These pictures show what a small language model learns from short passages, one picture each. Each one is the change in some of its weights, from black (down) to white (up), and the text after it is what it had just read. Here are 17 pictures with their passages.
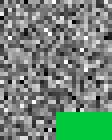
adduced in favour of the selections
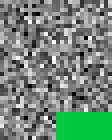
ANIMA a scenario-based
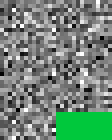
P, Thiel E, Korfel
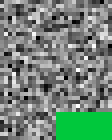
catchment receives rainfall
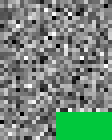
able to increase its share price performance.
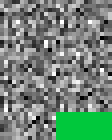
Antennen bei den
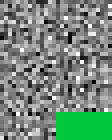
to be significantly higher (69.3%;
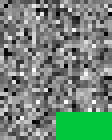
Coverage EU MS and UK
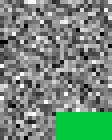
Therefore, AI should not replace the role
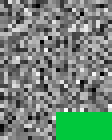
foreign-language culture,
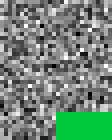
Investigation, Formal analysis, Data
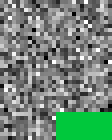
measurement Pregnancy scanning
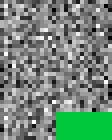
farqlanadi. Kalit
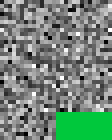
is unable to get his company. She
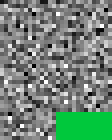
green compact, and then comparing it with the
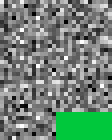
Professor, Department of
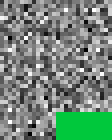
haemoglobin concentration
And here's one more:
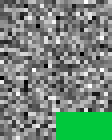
for a Γ - semiring R to be
